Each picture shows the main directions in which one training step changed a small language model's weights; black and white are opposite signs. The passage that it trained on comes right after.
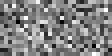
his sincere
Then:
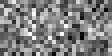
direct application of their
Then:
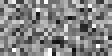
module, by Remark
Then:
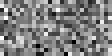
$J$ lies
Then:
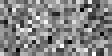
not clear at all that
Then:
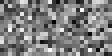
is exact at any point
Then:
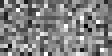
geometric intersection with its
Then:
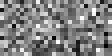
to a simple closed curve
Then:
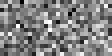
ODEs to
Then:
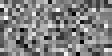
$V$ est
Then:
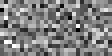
$\mathcal S$. Then
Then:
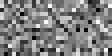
to general abelian
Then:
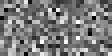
has a subgraph isomorphic
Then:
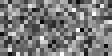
Appl. Math.
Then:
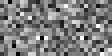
and $\theta\in
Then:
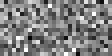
the manifolds $Z$
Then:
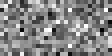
of solutions are obtained.
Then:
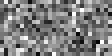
have proven statement
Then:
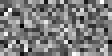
the diffused
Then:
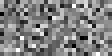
corresponding sparing numbers
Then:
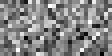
in terms of the
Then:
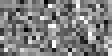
The pole order of
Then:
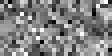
is a simple way of
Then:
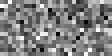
rectangles of
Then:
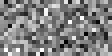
necessarily purely
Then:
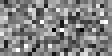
classical result states that
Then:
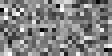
$e$ is
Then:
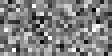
instance, the dimension,
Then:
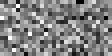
prime, and let
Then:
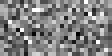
here. \vskip
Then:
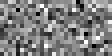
length of every interior
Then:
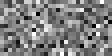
linear map $\rho :
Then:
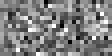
The use of the
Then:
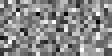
settle on various
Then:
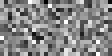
the latter has been
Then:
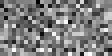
for general theory about
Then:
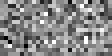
then \(x_i
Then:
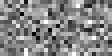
can be obtained as
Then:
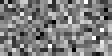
is necessary because the
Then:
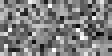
the second column of the
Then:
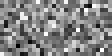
1:** We define
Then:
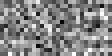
linear inequalities cannot be
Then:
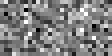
Gibbs measures
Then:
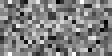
and we may assume
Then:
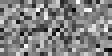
state solution is represented by
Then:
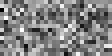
$f$ of an
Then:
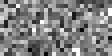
write a statement in
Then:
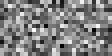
be a parity
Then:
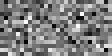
Let $V$ be
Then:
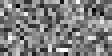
decay across
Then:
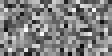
be noted that any
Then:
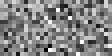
if $u$
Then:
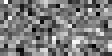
Section 2 for a
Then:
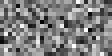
choosing relations
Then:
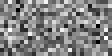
variants, is
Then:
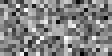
cyclic group, and
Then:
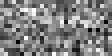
current result provides a
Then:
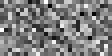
the number of nonnegative
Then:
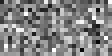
finish the proof,
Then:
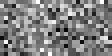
where $i$ is
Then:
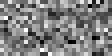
with shorter
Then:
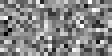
with a fixed initial
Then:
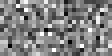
subcomplex with respect to
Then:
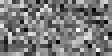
Galois group in
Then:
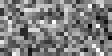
descent of
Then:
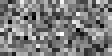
a consequence of this
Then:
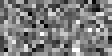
reversal between a
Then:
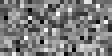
We have the following
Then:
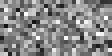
theorems of the previous
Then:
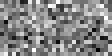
in two dimension due to
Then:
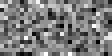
of the two polynomials for
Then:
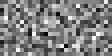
type equation with a step
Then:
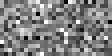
from this construction that the
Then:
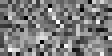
(with a gap
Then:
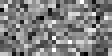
of entire functions
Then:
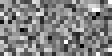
\text{ on }
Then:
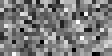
an estimator for the
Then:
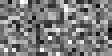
and, in particular,
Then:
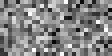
present an alternative
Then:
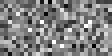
centre manifold
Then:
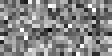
in both these cases of
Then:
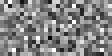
is known the story
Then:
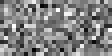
L_j \cdot
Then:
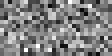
and only if $$
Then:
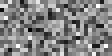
of $\pmb{\mathfrak
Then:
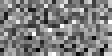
states as follows:
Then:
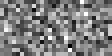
torus, which we
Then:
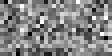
Section 10] and in
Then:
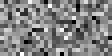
the d-dimensional
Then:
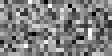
the boldface in
